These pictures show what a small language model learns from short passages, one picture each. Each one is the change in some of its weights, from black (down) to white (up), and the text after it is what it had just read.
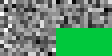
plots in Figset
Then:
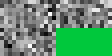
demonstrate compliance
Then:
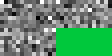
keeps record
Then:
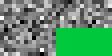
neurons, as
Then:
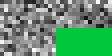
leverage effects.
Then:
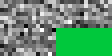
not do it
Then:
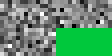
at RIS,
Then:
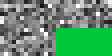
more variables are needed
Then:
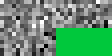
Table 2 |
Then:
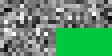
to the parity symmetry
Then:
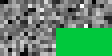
neither the
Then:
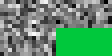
objects of interest obtained
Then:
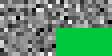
clear about what I
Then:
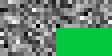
gi agwa
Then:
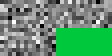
to increase thresholds
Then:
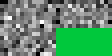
MASS is
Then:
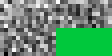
condition removes
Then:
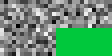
in parallel -
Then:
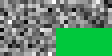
one can understand various
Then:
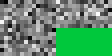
for the kt
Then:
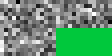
easy to retrieve
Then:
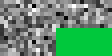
were assembled
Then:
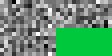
Table II shows models
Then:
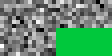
kernels are given
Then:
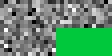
is agreement in the
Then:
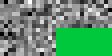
for giant
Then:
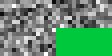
opinions expressed are
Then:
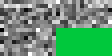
economic trend that has
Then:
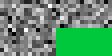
under deep uncertainty
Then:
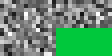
at half filling at
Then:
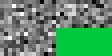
has the highest number
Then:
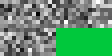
resorting to
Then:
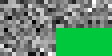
result in generating poor
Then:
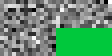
essential to focus on
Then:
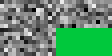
production performance, feed
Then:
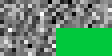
of individuals*, while
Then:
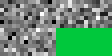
loss of child or
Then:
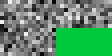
the spring
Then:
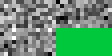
our framework for enhancing
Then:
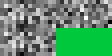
the development of
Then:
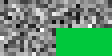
in the three
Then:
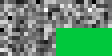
The output video format
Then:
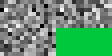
now discuss the possible
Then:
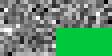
of reach, so
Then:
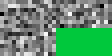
facilities would need to
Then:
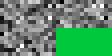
The limit form is
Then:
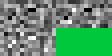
external field is
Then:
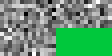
on Television
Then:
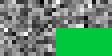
results shown in Table
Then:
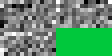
transmit power
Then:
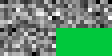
such as regulation
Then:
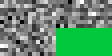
reducing carbon CO₂
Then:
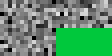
\infty$. The
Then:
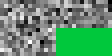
the size of the
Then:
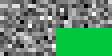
perpendicular trajectories
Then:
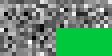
axis displays
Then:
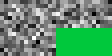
in a database,
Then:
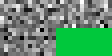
functional reasons HSR
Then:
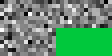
is also included in
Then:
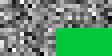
to thank Geoff
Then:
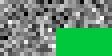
be taken to
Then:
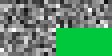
implemented by the standard
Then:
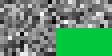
of MI increased the
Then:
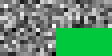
the Sun The
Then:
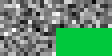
infection. The
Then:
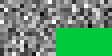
behaviour of the cross
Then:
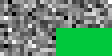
only slightly different
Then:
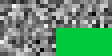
by providing a
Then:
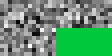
the paper.
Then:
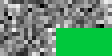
was assigned a
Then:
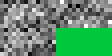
and ANN as
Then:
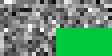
have outstanding statistics
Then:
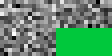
labels concerning identity
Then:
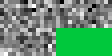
appropriate treatment can prevent
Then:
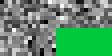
physical quarkonium
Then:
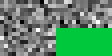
introduced. The nonlinear
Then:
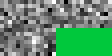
one tweet
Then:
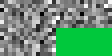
no. of
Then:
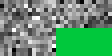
and Azure
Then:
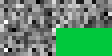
and placement points
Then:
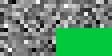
component. Results and
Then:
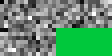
a claim to that
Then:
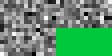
based Heusler
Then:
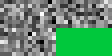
of Canada The
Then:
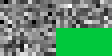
training images and the
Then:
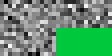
alternatives have been
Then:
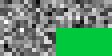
the system load factor
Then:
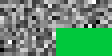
some demands of
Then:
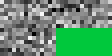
for adding adaptive
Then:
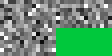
conflict of
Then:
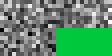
need to choose a
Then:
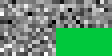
best knowledge, our
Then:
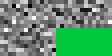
increasingly complex
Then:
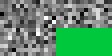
inside the causality
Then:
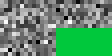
All the sampling sites
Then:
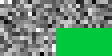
In both approaches,
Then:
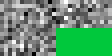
on the device
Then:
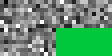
probabilities, which
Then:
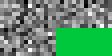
planets. This
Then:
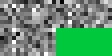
We have all necessary
